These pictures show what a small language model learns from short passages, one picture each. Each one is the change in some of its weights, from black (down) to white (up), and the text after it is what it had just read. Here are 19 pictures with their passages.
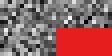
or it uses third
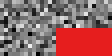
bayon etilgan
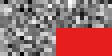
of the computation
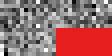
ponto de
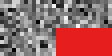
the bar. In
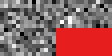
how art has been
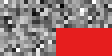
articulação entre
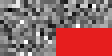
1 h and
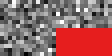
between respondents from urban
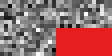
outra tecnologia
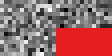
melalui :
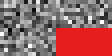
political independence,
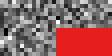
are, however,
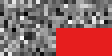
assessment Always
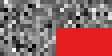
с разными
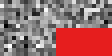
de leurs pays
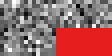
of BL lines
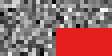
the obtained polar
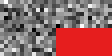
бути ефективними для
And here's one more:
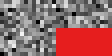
the child was
